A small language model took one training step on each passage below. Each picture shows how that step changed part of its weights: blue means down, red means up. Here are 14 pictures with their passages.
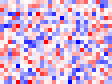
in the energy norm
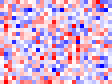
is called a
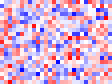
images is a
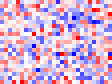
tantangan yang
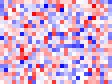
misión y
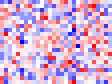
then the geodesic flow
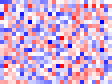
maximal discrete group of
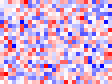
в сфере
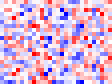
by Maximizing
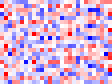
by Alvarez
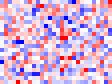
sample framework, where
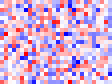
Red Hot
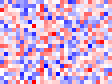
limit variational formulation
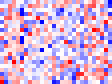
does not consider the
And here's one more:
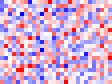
un corto
